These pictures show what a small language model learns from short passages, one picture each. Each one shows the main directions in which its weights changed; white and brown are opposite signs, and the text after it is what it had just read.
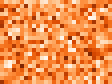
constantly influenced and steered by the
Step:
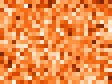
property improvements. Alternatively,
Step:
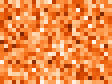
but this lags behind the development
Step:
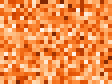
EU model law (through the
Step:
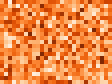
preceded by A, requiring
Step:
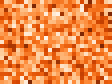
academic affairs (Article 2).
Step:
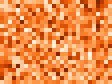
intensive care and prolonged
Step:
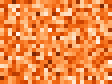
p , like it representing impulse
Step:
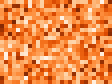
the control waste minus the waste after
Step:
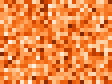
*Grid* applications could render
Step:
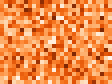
represented in tables. RESULTS The
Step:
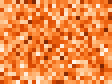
percentage (G %)** calculated according
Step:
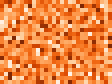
the multiverse and give researchers the tools
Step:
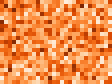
diameter decreases [9] whereas other researchers
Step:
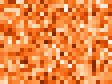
ones. The incorporation of
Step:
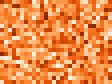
to further enhance the generalizability and
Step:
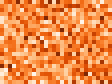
remove other contaminants from waste water. Results
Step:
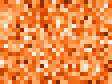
the interRAI-HC assessment.
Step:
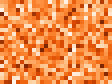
hijack internet-connected or
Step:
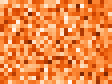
was used for the model which is developed
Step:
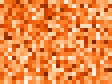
parity and effect of corporate taxes
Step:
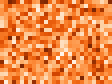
conductivity of the dripping water -
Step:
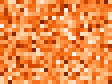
Studies. She has more than ten years
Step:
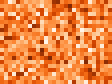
emulsion consisted of two
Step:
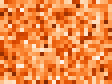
terms of the percentage change in the value
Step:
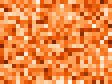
in the presence of vat gene.
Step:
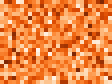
areas are increasing. Sylhet
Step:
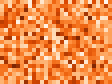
the basics of character,
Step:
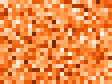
is a slight increasing trend shown in the
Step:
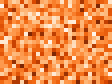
remaining 4 elements are possible, as we
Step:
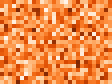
fields (RF-EMF) at
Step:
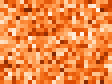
correlated in the wild, and their daily
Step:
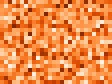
noted the level of usefulness as perceived
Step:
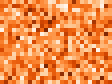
interview by using structured knowledge questionnaire and modified
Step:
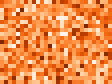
presents the results of broadband
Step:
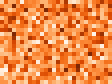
of the perception of "the other"
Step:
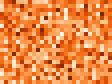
be infrequent and brief. But
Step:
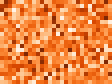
IMPLICATIONS OF THE
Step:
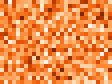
tooth an edge; For a
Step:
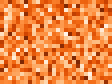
generation of graduates acquired when they
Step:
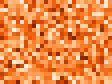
to Giorgio and
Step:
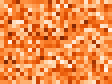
and had secondary level of education
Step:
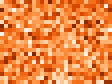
cellular networks. An alternative to all these
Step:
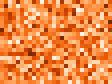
so that it leads to a fair distribution
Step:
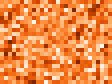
Correlation -0.029
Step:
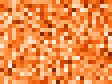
and did the literature search.
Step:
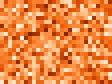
conditions. Previously, Hao
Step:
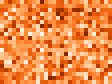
being surveyed, they have only 13
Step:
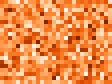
temperature sensation - “Glove
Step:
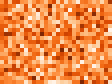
six government healthcare centres in the region
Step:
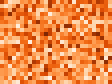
Abstract This study is intended to analyze
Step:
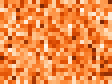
thermoacoustic insulation,
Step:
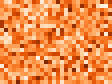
group. Such compounds are also known as
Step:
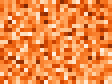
states (LSs) are identified:
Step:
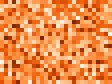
the android firmware. In
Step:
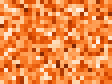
femoral neck and 86 patients with
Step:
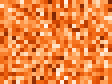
forward. These uncovered the authentic
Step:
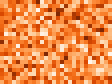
for children), a standardized normative instrument
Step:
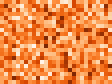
this study contributes to improving Lake
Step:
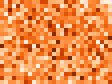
of old stand, and they are both
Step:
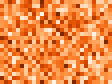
anions had a low variation of
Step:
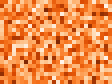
or 5 on THI. In
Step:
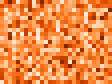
a subject of discussions [3],
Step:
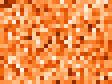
A PLANT AND
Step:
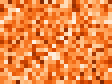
much more complicated as substrates for
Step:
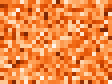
echocardiography in
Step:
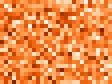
of information agreements; and -
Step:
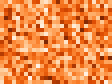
future scope of the antenna lies
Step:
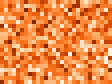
Participants The **Table No1** revealed
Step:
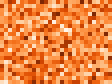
The Supplementary Material for this article
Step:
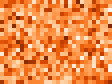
born in Oxford,
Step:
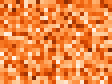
[3]. The frequency range is
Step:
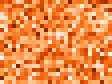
contribute to accurate motion perception and equilibrium through
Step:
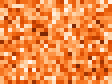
lines called Wickham striae
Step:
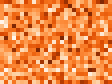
improves their literacy. It can serve as
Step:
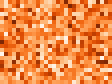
focus better than other procedures.
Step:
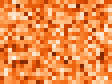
in line with research performed by
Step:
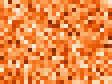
with fewer or no teeth were
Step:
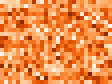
in the range of $2\theta
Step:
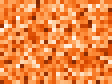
proximal humerus comprise
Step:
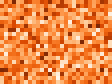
For the percentage of error lower than
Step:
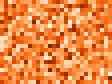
they are not aware of any financial or
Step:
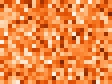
the Iris dataset because there are not
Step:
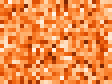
time, they form a correct assessment of
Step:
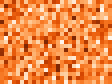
compared to individuals with stage II
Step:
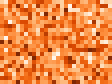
birth. So, his caste is
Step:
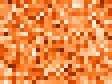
time without sacrificing
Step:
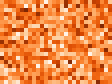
its nonrecognition of AU
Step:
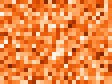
had the ability to increase the defence
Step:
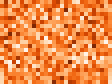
regarding the curious mix of media,
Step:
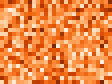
each unique token gets a feature
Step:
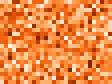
on the Small Punch Test
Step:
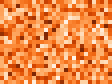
of chronic diseases Psychological support
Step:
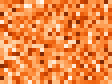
encourage businesses/brands and consumers to
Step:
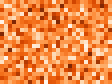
compared to low IL-6 levels
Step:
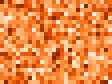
critical thinking in the learner allows to assess
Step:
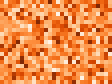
3. Kültür
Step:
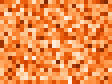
of lesion has an impact on the
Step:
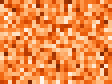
No. 5 (using the influence
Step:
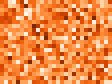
behind the re-admissions a
